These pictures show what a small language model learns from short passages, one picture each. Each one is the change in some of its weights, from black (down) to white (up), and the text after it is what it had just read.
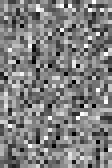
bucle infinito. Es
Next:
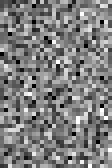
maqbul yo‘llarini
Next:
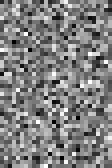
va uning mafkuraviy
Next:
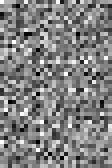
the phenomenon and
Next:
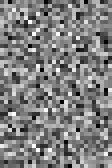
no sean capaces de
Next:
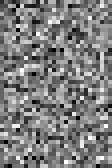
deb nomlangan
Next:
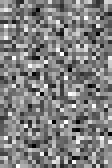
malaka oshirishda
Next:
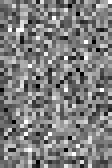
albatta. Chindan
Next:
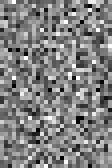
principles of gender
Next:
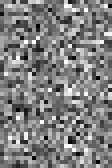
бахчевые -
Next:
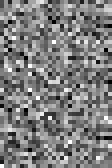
ein. Option: -
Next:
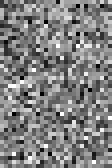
у несприятливих
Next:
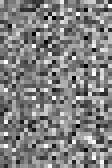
समाज व
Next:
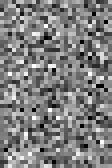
permanece hasta el
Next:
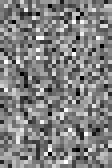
чотири рівні
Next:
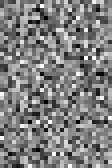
die Regellehrpersonen
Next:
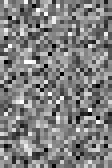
Organizational control;
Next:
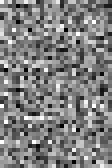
het algemeen
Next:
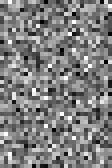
белка, где
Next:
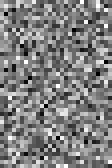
adviseur niet
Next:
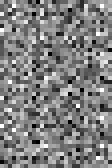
mexnatiga xak
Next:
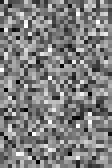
S, Brölmann
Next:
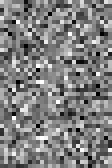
- Cantidad menor de
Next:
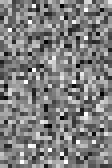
6 таси умумий
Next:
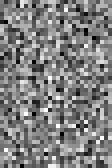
va tadbirlar bilan bir
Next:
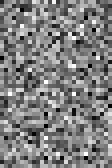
unique means of
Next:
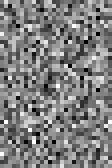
net bir şekilde
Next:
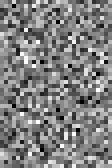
sanções previstas para
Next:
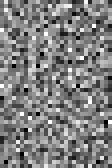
peneliti. Dengan
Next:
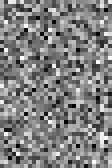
rahbarlari a‘zo
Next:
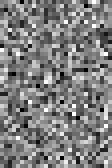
examples from
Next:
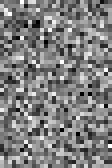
Pedagogning kasbiy
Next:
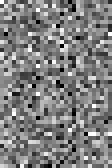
في مرتبة
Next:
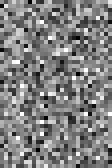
в современном
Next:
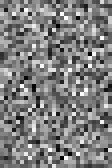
Dans l'ensemble,
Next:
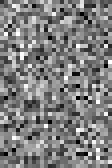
que a técnica da
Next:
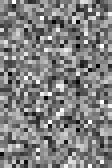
да, шексіз
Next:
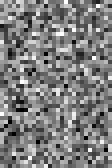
indotto), al volume
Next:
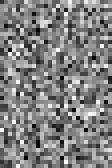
modulli texnologiya,
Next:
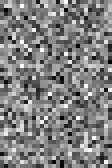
билан бирга,
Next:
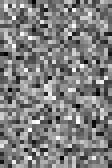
Karyawan, K.
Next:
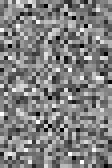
the main aspects of the
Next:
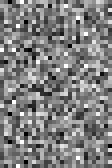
E₂- quyosh
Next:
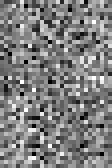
ta'limni birlashtirish
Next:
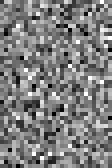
PAM toplam puan
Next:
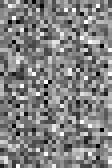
methodology for a
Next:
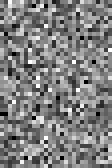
adota linhas de
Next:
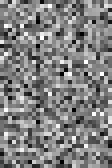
© Авторы,
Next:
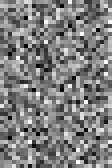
de satisfacción y
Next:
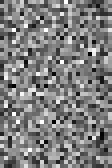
fortalecendo a interação
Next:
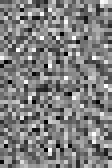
olish uchun avvalo kishi
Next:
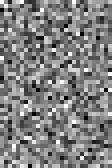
тільки набором
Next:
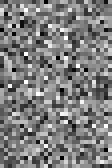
a proseguir.
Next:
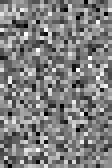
fac studiile la
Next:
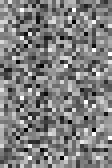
Kependudukan dan
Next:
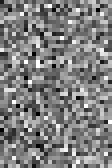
by enzyme
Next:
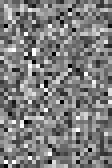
a SLK, L.
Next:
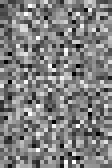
samaradorligini oshirish uchun
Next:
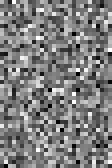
les mettant dans des
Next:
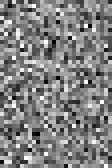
das medicações, análise
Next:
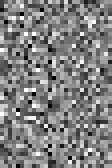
The article describes
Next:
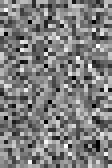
función del tipo fijo
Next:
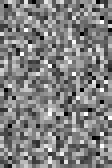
davrida anʼanaviy
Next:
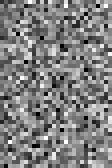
osiyo xalqlaridan
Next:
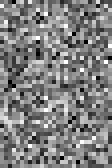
Paget, tumor
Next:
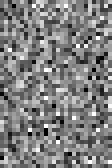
de licitações inovou
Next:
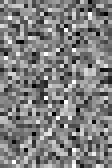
& Yuldasheva,
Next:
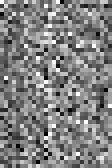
verwerpen, want
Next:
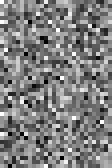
prevención del delito),
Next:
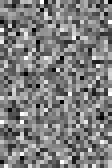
la taille relative de
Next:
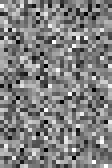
setinde veya veri
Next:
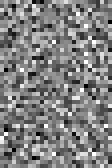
Entwicklung von
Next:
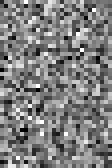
e painéis são
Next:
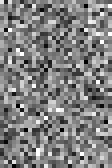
apresentaram uma
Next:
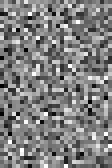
lan tems amagal
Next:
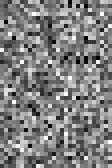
yoki o'ylamoqdan
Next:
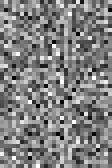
BR 210 conhecida
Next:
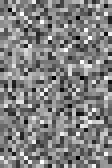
билан бир
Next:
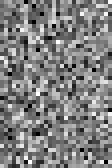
o'z kasbini
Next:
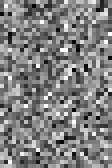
про ризикові
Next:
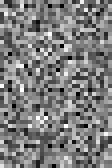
Maria) é a visão
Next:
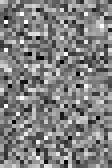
Dieser Ansatz
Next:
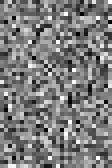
aplicadas em massa no
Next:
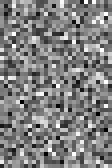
nagy részének
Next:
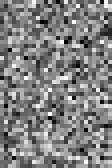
века разработал
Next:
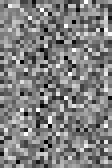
ва сусткашликка
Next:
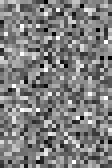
ўқчиликка жалб
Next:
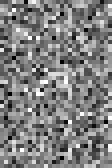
ou encore la
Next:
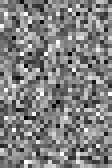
format laporan harian
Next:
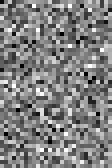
son menores o adultos
